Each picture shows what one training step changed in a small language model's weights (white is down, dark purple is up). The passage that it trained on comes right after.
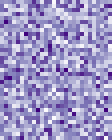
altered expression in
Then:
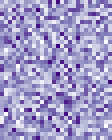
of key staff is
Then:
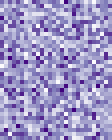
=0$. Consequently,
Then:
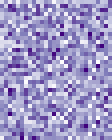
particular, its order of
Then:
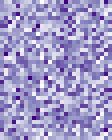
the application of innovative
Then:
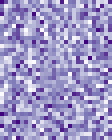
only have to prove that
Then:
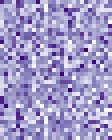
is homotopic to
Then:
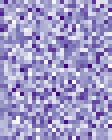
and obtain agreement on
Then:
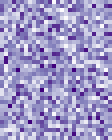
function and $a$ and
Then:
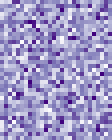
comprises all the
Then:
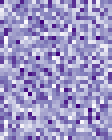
law $P$ and
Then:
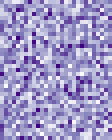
Some say it’s
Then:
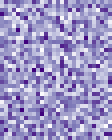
because of its apps and
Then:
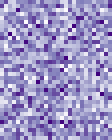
frecvente a
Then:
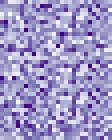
five cover integrating
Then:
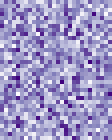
on the occasion of
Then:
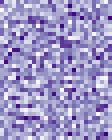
Therefore $|Q|$ is
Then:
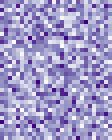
a design parameter and where
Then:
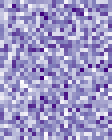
we need to know the solutions
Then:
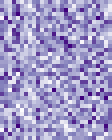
the results of the design of
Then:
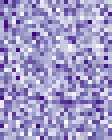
been made regarding on the
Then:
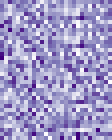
one end value to compute the
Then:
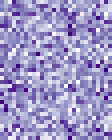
the same paper, a very
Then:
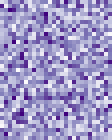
Usually, these
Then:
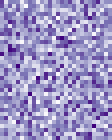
paramount that each
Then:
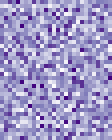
of fluids and
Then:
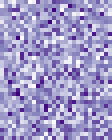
6. R-Square
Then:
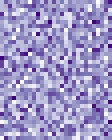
uses case-based
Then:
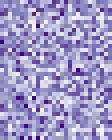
And the algorithm TORA was
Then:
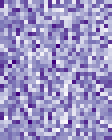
normalizer is not
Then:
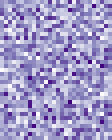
of virtue or
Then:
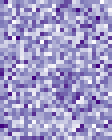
with each other. -
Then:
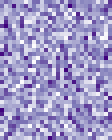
research will be invaluable
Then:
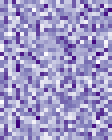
which the effect of the
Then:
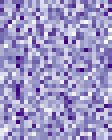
for the study were collected
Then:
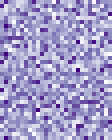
industrial new world,
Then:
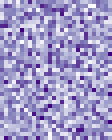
cohomological inductions
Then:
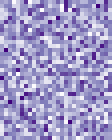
the nondecreasing
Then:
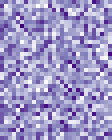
to be more negative than
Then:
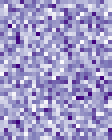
identification of the resulting
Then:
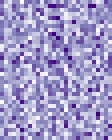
aim of study was to develop
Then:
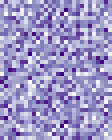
rank-2 sheaves with
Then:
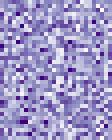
hydroxyl at
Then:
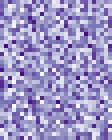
deaths as of
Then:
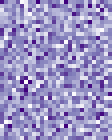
0 would result in a
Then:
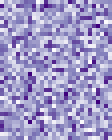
bottom boards
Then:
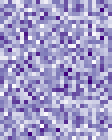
Institute INC.
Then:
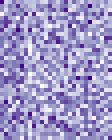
the estimates mentioned above are
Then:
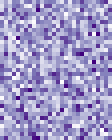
with 1 mmol of
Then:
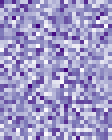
meant to last for a
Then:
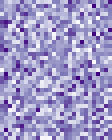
the statement above. It is
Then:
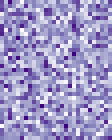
shopping malls
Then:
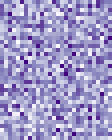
space. The simplest example
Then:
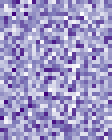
materials The simulation results are
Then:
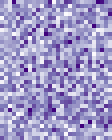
degree of the Thom class
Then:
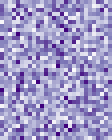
any ANSP to
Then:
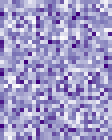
SUR models, for
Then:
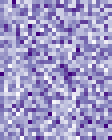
linear analysis of a 3D
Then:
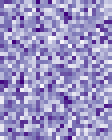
between the predicted and
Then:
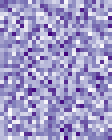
enforcement is
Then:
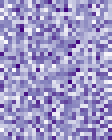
set of unitary elements in
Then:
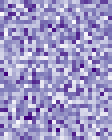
their Perceptions score
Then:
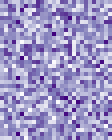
Moreover, each minute is
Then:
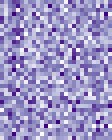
pressure are investigated:
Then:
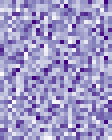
factory (with the
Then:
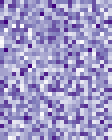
discussion after the proof of
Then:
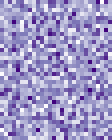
aim of this notice is
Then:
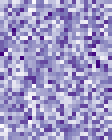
The body length of
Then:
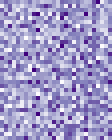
# INDEX
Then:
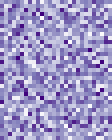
have, by the product
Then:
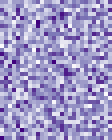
to develop areas of interest that
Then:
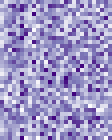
We will look at such examples
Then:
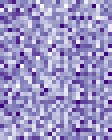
Ramalingam \\
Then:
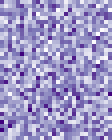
that can compromise
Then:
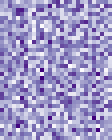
In the mean while, in
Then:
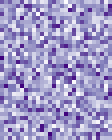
is an interaction. For
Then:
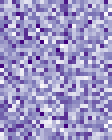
the methods employed in
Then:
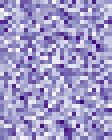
each summand on the right
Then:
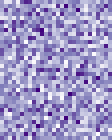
composite Bernstein
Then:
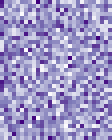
strong correlation between dependent
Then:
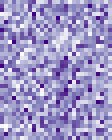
one generally uses a
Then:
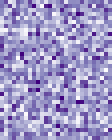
NLP solver.
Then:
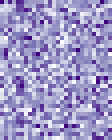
then $\alpha^i
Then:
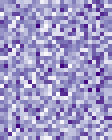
the form of the human
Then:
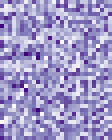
patterns, IPAT
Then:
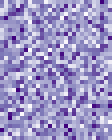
lying in the gap
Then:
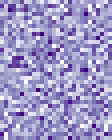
particular, the sequence of rational
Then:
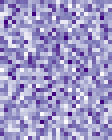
next two results concern the
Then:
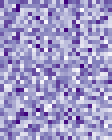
no significant difference between the state
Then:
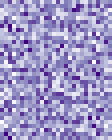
partial sums of power series
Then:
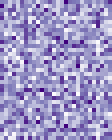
P. Putra,
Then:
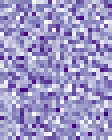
a group~$G$ and
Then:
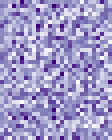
for ion exchange is the
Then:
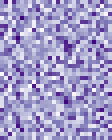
of the relevant areas of
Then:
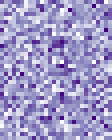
for \textit{pi}.
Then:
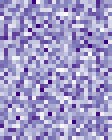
pigmentosa associated
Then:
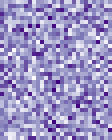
Transformation, which is
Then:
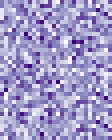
all $i,j$
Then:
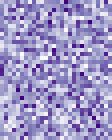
not 2-factor
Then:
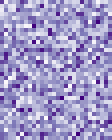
less than $\varepsilon$.
